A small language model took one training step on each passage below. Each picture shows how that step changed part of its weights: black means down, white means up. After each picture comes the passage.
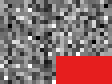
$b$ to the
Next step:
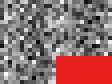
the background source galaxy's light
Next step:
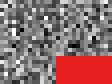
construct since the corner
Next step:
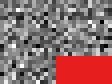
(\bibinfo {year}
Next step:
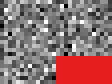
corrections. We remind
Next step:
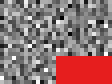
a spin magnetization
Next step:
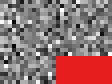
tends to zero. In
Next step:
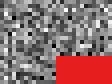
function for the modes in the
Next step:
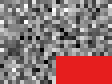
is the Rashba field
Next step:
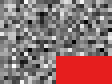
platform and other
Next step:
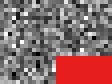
their conjugate
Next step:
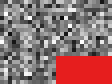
the traditional representation of the
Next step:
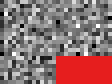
discussions with A.
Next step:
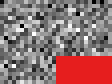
In our work, we
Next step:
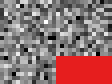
red-shifts in the
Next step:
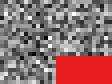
the primordial position
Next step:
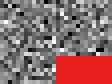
discretization $\Delta$,
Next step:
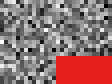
thus naturally spans
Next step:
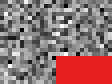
the Moran process,
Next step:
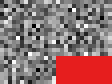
gauge fields; for the
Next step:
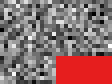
in the ICCDW
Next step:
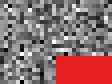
$\lambda$ is real,
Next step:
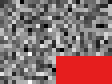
and $\bm{\varepsilon}
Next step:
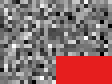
least $x_i$
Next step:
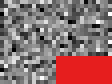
physics and possible new physics effects
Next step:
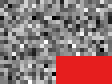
\tool, a
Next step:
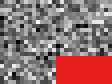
or empirical equations to
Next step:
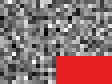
manner to an
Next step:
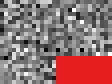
nonlinear interference. %
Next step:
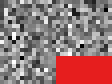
models with equal size of
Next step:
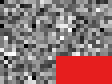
appearance of early
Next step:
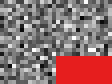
or which of them should be
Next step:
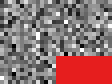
still sphere. However,
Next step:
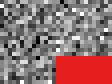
obtain the CP of a
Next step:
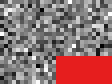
is obtain by evaluating
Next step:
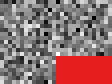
by the energy balance
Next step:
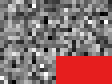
{\bibinfo {volume}
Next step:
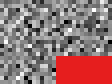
auspices of the
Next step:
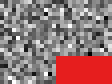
(HCM) of
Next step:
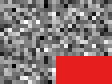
would like to thank the
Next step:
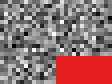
the reference frame rotating
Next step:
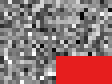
it was shown that an extended
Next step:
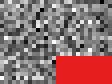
was clear that in clusters of
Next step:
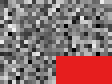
of the BHs have
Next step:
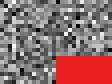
law components raises the
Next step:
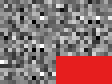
can presumably
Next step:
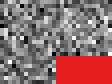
consider finite transmission lines and then
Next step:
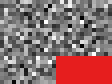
line ratios have been determined
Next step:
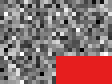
the baseline full band
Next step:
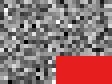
rotation of the reflecting
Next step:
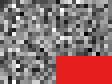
developments in this area are
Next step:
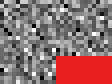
polaron in its ground
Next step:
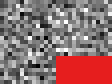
$\beta$ value, which
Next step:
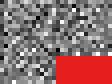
by scalar fields. In a
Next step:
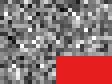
the totality of the available
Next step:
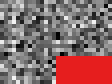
AAVSO and
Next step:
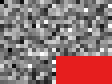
density, and is thus position
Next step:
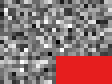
perturbation of a black hole
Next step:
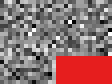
public and secret
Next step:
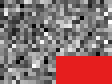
terms of their momentum distributions
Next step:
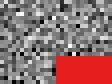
| Website |
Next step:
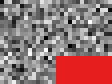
fact easy to understand,
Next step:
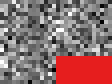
and Fig.~10 show the
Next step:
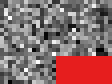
parameter $\theta$ make to
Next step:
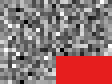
honeycomb lattice
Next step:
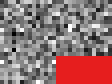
in communication was dominated
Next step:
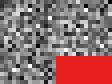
in $\epsilon$ results in
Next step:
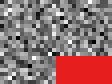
is the emitted intensity as
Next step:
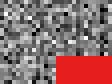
the parameter $g$ in
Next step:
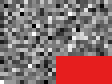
strongly $\cal W$
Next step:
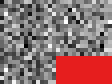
data supplied by the
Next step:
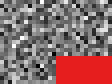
s+\cdots$} and
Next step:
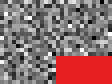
the slit pore geometry
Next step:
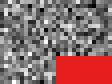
will have non-zero information
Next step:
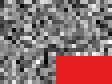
other community, they
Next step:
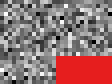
the initializing phase, the
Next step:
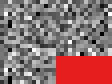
this and the previous analytical
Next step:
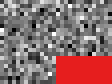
depends on the triplet
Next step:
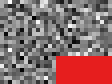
ring structures but it depends
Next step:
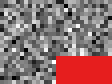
indices. Chosen current
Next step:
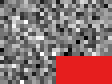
spectroscopy. The
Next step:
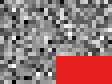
of optimal dictionary
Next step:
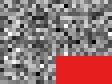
C.\ Morkel,
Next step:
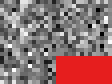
determined by $\mathbf a$
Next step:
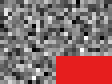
arbitrary dimension $d$, one
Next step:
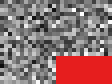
After that, we used
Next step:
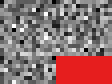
define quantum graph neural networks
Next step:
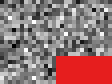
Shirage {\em
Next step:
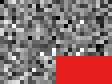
model (96 species,
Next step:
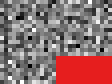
Technology Overview*
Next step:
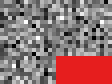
cosmic variance on our
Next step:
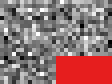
\end{align} In
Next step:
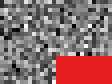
``Climate and
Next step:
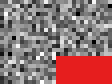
the future. The early
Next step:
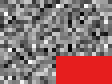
to separately encode
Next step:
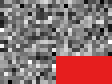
same mechanics that we used
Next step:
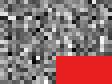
EMCD effect statistically
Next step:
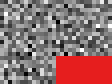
the wavelength. It is
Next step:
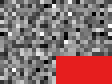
and the ST40 pulse
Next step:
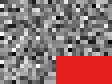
pp (nsd)
